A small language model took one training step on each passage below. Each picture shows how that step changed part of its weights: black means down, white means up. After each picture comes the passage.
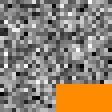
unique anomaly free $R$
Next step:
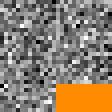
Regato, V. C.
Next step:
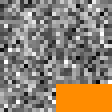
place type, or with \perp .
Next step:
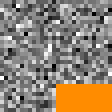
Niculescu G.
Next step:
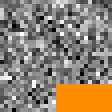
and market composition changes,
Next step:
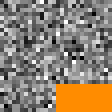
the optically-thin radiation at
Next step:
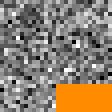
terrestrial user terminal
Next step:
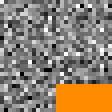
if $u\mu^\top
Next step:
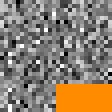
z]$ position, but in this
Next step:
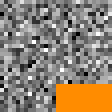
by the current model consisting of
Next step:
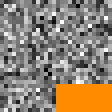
too insensitive for decisive
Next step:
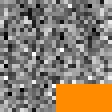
Основными их
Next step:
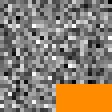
al ritmo de una pieza
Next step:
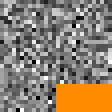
in Turkic epic
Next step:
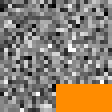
qidirib topilgan
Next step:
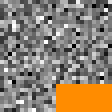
and needs of the LA or EDM
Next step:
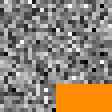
a priori unknown, we must
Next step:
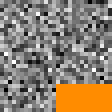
\omega + i\delta$. But
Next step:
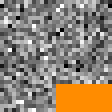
information to meet the needs of users.
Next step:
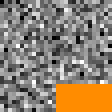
que os empreendedores estejam
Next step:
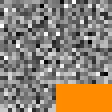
Fawry application demonstrated the
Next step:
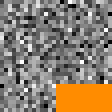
system to work with information communication technologies
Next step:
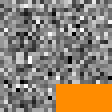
different feeding conditions. 4-h
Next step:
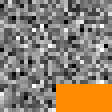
tushirish va uni
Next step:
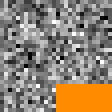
According to the analysis, the
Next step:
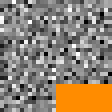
quadrupolar LCEO
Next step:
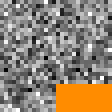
The measured disc fluxes and extents at
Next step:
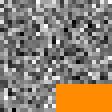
records of local knowledge systems encoded
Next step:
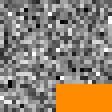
No cuenta con una regulación
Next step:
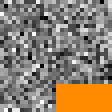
a fragile and ...more
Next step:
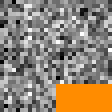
Max Planck Institute for
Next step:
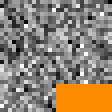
askıya alınarak,
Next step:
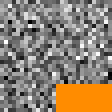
postagens, os posts se
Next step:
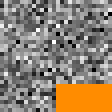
mini-map (Figure
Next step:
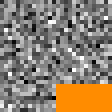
with a need for greater security that
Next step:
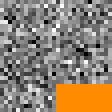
joint likelihood as
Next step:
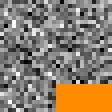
'0.00' indicates that the
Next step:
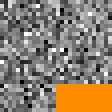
The decoder satisfies the average
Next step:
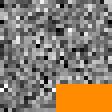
vector field $X^\mu$, the
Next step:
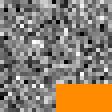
znížiť tak
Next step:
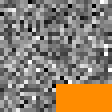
austrocedrae* could be
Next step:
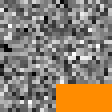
the prepared coating was
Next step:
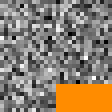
entities to conduct their online
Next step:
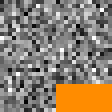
defects, by the lack of a
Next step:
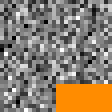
oʻrin beradi.
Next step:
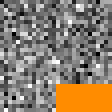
up faint signals, which
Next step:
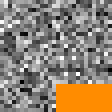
outflow rate to inflow rate and
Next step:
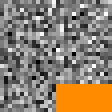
capital financeiro, movimentar
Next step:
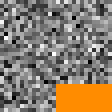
деякий час
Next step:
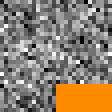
a universal form which scales as
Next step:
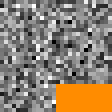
methods. (a) Original
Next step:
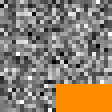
inputs and learn only the common
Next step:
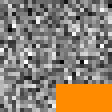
of fieldwork, informing
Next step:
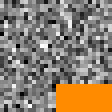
Isolamento: a baixa
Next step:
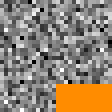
a total of 16 sources in our sample,
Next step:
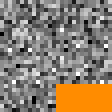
Behandlung des Themas
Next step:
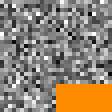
i} emission (see density maps in
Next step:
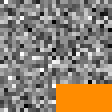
can be different in their own
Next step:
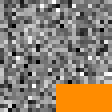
of twisted magnetic fields in the
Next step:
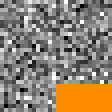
hasta el Siglo de las
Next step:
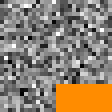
Datasets comprised simulated
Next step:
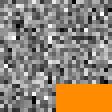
protetivas que buscassem
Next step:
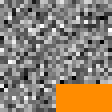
accurately known, such as the
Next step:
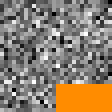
two examples: 1.)
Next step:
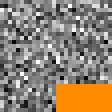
is slightly higher than -- but
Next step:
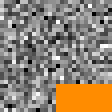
to effective repulsion between clusters.
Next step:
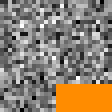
outlined above. The inclusion of
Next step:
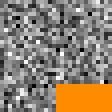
ochib berishga xizmat
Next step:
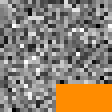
of re-use, published
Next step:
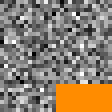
This paper, therefore, attempts
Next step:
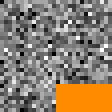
way. Octonion element
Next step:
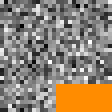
metric. The formulated framework is
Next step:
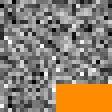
models are less important for the investigation of
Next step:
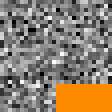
on research is important and differs based on
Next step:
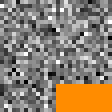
Cuidado Comunitario.
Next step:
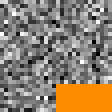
messages from getting lost,
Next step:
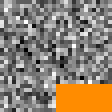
1: Wing Sectional
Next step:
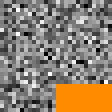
workflows with appropriate
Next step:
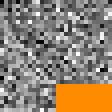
Asia regional support team.
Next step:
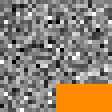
chiqishi bilan barcha
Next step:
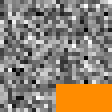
Available online at:
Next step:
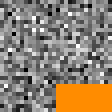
has an interest in the topic**
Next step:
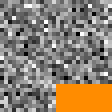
circuits. Size, cost,
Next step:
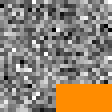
de adaptarse a las
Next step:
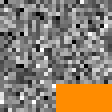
factor t^n we could solve the
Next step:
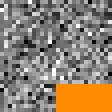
they neglected the Coulomb
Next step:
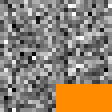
of a group of particles of total mass
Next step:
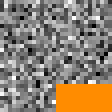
{\enquote {\bibinfo {title}
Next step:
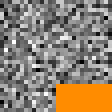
समय उसे
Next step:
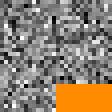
control both the vehicles and road
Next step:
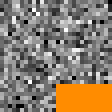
Sanya Afify suffers also
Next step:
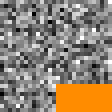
understanding to determine the expected behavior of his
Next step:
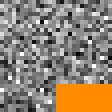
expressions in Appendix B it
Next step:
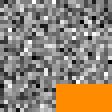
las causas por las cuales el
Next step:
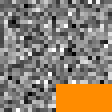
Cariad/VW Cariad
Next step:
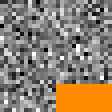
mirror the real trades.
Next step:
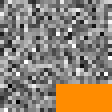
cosmological abundance in
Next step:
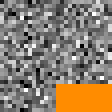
kantor Pos, dan
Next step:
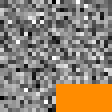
be improved in the future by optimizing
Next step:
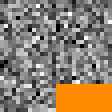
a basis for a common semantic
